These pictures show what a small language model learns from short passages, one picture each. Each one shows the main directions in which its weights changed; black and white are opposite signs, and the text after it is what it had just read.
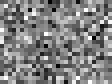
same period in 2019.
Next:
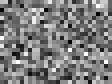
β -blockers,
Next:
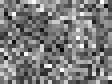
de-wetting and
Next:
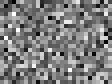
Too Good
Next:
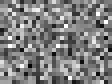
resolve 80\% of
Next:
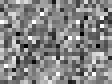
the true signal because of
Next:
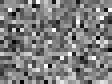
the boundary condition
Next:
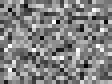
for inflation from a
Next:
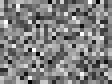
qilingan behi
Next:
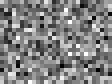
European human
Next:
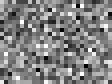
the target is in
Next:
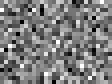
in the coordinate
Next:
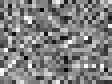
using four chains.
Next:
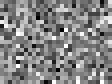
laws, the quantum
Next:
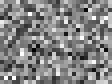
a risk factor for
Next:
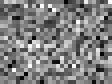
the root mean square
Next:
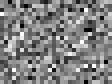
constructions. Menative
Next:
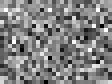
not further deformed as
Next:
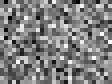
regular a remoção
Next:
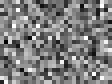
inhibitor with
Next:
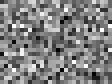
for investigation, then,
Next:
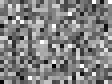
но и как
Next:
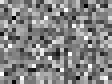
competitive applications to
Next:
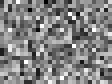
in HD patients is
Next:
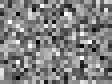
The simulation is performed in
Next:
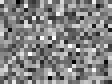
galaxy does not
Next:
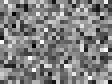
ontwerpen dat
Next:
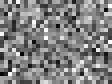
dose STZ (35
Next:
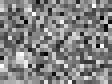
of empathy are
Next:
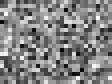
1 9 Diversification
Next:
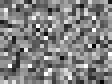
Since the airflow
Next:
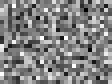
ugli Temir
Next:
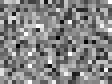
panels: AIA
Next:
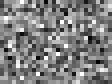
$L$ for a sample
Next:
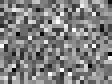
instantaneous rest
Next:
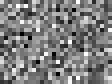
по фазам
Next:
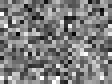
vocabulary made
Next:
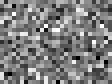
generalizations, draw
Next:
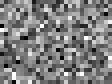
can significantly affect
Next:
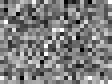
the present study aims to
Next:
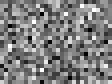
recruitment and
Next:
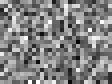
Chu's spheres
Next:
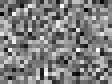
in this respect, by
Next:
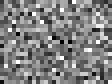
dropout, and some
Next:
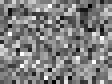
Félix Alves
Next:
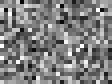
that it is fruitful
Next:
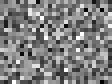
scrutinizes the
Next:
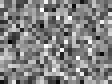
to the field generated by the
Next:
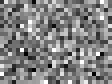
the ``doomed to
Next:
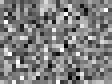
function & $L_1$
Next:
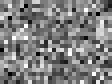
&+ \nabla
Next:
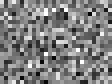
total exposure time is
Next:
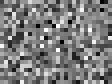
of the efficacy of
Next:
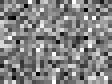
in an identical manner
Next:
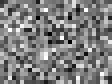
upscaling in the
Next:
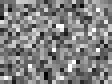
indicating that there is less
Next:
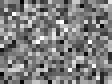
violation of the
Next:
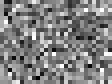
atom. (ii)
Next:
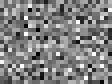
other. However, some of them
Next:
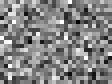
intuition for resonant
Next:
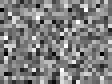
materials + Payments for
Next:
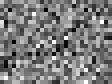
Sud (LNS),
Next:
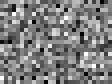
for the strength of
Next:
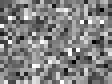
ко сну в
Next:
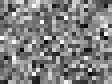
was reassessed and
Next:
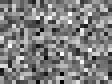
has central charges
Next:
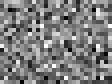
with system size for both
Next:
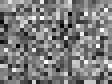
of spin-induced
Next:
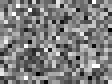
investigate potential factors
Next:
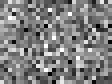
the DDI community is
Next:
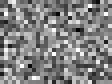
3.2 Fibre
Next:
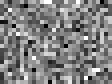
these measurements.(b)
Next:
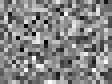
los autores de este
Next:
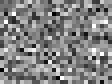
community, corporate or
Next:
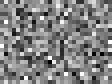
- Lewis,
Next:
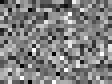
individual voices can
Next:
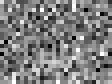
a result, the magnetic
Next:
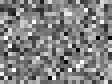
always maintained.
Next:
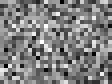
que deveria clarear
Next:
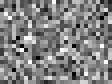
the pathological spectrum,
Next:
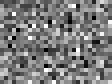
conjunta, se
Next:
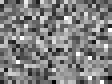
provincial distributions,
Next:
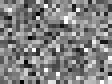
major criteria
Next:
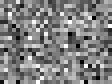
Office. 7.
